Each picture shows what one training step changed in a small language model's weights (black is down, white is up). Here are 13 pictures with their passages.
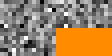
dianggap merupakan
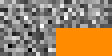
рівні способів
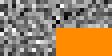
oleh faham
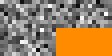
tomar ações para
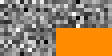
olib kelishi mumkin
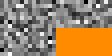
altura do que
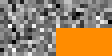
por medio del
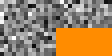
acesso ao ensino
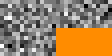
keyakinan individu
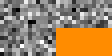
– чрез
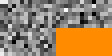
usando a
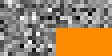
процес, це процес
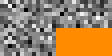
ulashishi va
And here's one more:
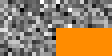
mientras el
